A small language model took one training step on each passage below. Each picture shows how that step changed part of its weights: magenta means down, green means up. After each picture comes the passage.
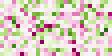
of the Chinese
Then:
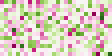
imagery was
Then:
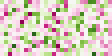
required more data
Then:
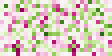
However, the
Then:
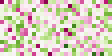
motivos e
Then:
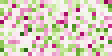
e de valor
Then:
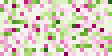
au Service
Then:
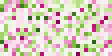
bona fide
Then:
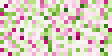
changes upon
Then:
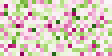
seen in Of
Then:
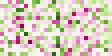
gradation shows
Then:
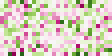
of more complex
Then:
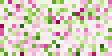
are applicable to
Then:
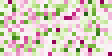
this variant the
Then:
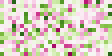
de confiance
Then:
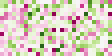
of these parameters and the
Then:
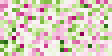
choix des
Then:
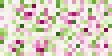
al limbii
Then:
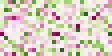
the model proposed
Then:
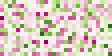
is given by:
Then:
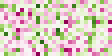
\int dt
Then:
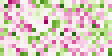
2$. In our
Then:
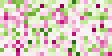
of them were
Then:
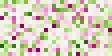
proposed so
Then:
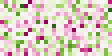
Ziege am
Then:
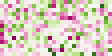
the wave function also
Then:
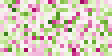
structure at the interface
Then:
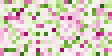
the nonlinear
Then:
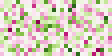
Закон і
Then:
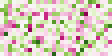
to produce
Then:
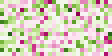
la force des
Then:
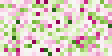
are left with the
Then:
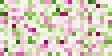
politica, una
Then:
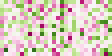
was found in an
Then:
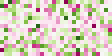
are intimately
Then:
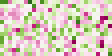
run on the
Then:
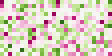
the Tsitsin
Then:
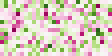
for the variational
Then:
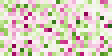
1 Krn
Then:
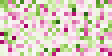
in the signal model
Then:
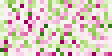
e fechamento
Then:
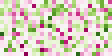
том, что
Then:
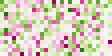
prescription of
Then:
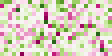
on an initial data,
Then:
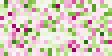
second term in the
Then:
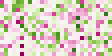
albedo over
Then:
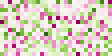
retained, the
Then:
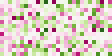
we will show some
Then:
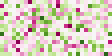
values for the model parameters
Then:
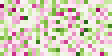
an arbitrary
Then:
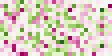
This study provides
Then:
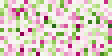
We emphasize
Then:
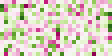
por Remoción
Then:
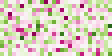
As dwarf
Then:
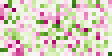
implies the
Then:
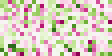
início do
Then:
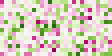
shown to hold
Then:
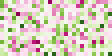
- jamiyatda
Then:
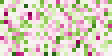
rewrite the
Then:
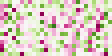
G1 implies
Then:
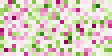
the largest
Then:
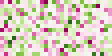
finitos e
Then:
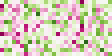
consistent in both
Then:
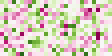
the systems. In
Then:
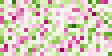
combined with the
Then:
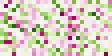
and lowering
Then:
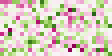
часов для
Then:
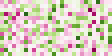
not rely on a
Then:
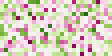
sparse, we
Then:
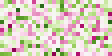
in Technology
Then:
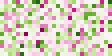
de la misma
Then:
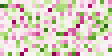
в рот,
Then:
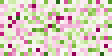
a black hole
